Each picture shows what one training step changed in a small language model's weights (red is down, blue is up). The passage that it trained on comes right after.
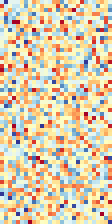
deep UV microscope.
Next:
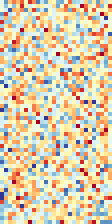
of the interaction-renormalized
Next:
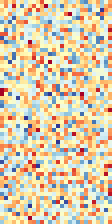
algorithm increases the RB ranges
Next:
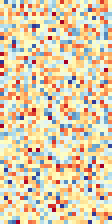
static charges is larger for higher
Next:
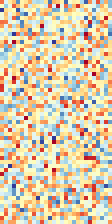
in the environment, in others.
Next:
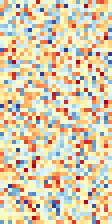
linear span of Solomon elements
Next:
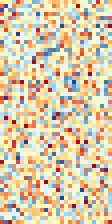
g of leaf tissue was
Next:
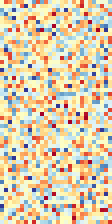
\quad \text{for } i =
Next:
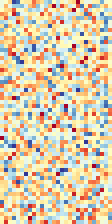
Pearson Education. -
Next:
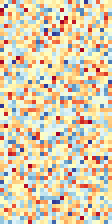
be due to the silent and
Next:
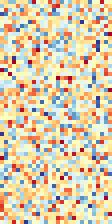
beams $M$, codebook
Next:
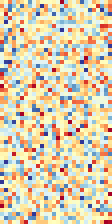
1.50$ T. Although the
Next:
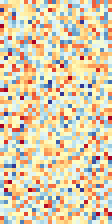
$c$ is larger than at the
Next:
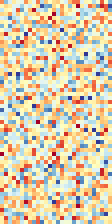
of the Coulomb effect can be
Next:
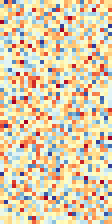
midwifery services at any
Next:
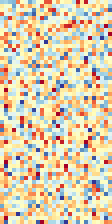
perspective: An exploratory study into
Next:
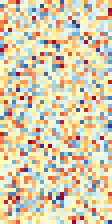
white rice kernel that is
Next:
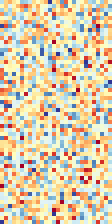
field $\rho_s(\mb R)$
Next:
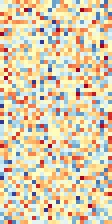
Roy, "Advanced
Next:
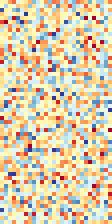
agency on the other hand. The
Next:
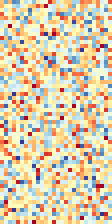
areas of high variability. By
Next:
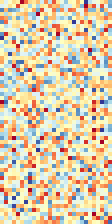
of Education in Osun
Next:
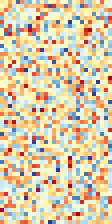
partial differential equations can be solved
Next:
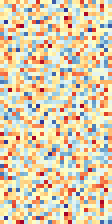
& observable \\ \hline \hline
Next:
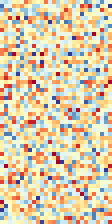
short gate sequence, as
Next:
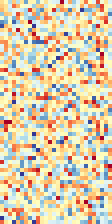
infections, an individual and differentiated
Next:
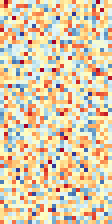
energy consumption, against 8%
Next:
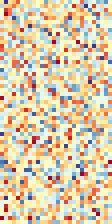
will be mainly interested in the properties of
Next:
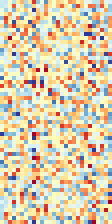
(CMCC), Ngoc
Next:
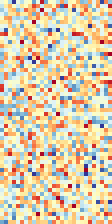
in panel (c) against
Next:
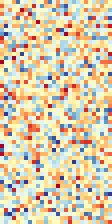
interpret these degrees of
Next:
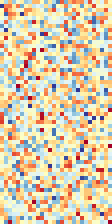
with that star under UR for there is no
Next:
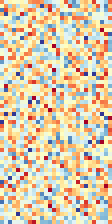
obtain the frequency of the periodic motion,
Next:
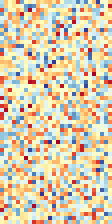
in an applied field, all the
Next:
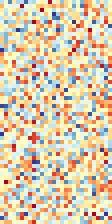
on the generation of eWOM.
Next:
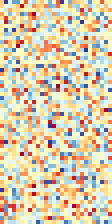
this be interpreted in the light of the
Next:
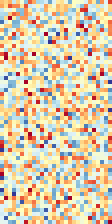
described in a comprehensive
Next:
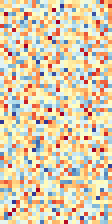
and defects. An obstacle for
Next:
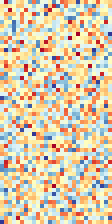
of Selected Secondary
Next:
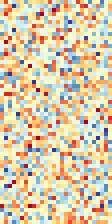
linear resonator. The response is
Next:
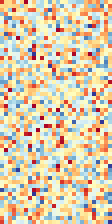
(Constant), hierarchy
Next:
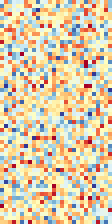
$\mathcal{L_{ED}}$. These
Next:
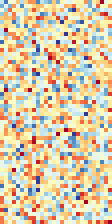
fatalities constitute a significant
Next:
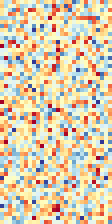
works almost too well,
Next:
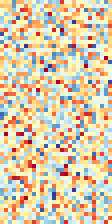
linear optics and condensed matter
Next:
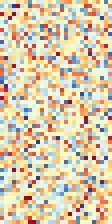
motivated in the current context. For
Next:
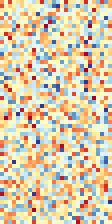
The reduction in weed density and
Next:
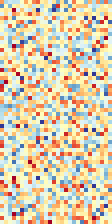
in images in the field of image
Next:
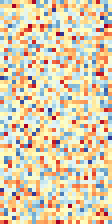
of architectural and urban
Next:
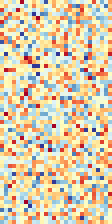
with the density constraint. This method has the
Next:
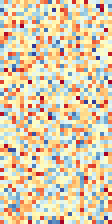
the employed Taylor
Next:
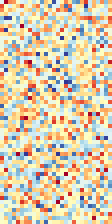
up to $\$100$ worth of
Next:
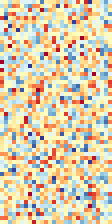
synthesised with a view to
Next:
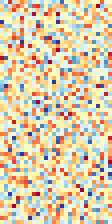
user communities that has been chosen
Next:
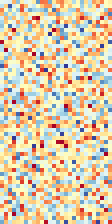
\hgg Channel at
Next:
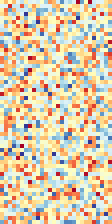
growth, health maintenance and
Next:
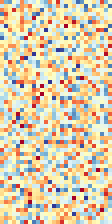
that method is precise. The results of
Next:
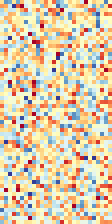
impacts reiterates the importance of
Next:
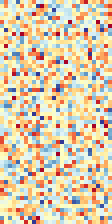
and generally yellow in color.
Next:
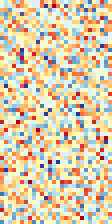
areas, this method is very limited
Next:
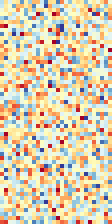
it represents 12-15% of the
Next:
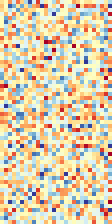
B. C. DASH and G.
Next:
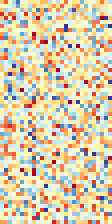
and English communicative
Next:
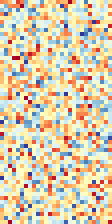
\textit{left} compares
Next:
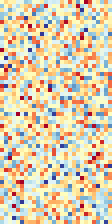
this is important: there's no point in
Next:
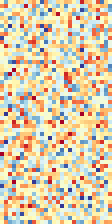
$h$ is incremented by one.
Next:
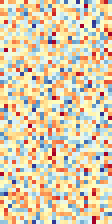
of Zoology, Ranchi University,
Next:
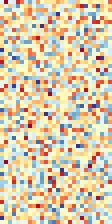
remain independent, see below,
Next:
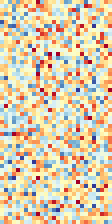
of the Neutron Spin
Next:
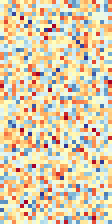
all authors, the corresponding author states
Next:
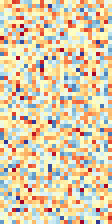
that the resulting equation is equivalent
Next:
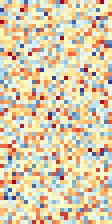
awakenings. Electronic
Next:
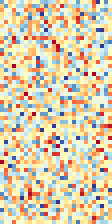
for compressing the captured
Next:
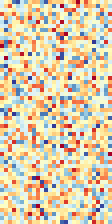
PFP programs along with
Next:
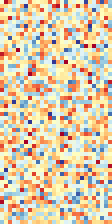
instance, in [6] the students
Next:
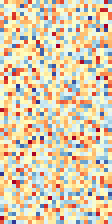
Thus, enynes containing
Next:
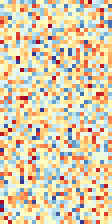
shown that curvature couplings may also
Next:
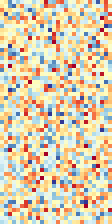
argon with pure argon.
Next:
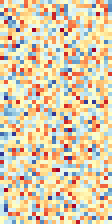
contracted with the dark photon's
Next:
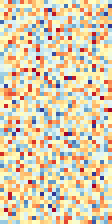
SMC (particle) approach, using
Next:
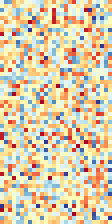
corresponding uncertainties by minimizing
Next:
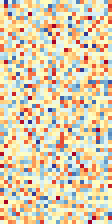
can improve the properties like mechanical and
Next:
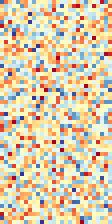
structures, land erosion by
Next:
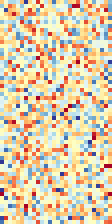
SEEK was utilized for
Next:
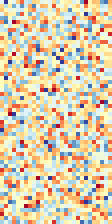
areas of face (I.e.
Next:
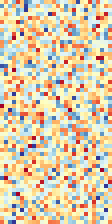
potential decaying at large distances
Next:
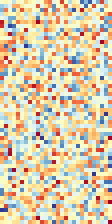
four-point bending machine
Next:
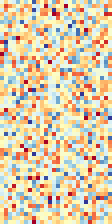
over the marginal distributions of features
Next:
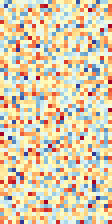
secretions while suctioning
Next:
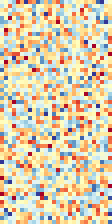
actual armed attack and an
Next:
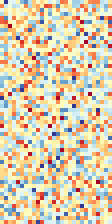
scripture, is it part of
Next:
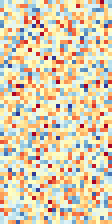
M_n(\gC)$, which is
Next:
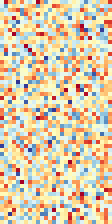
assumption that the absolute energy scale can
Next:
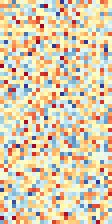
de burlane a sondei
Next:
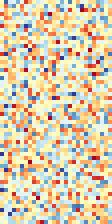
the competitiveness of
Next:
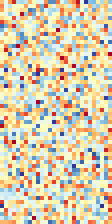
to stop this unikernel
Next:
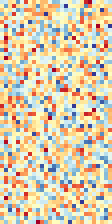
the optimum density of the material,
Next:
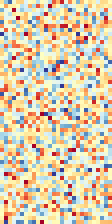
patient. Anxiety was
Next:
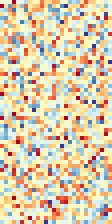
the Boltzmann equation
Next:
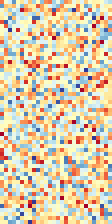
\subsection{Sharpness of the
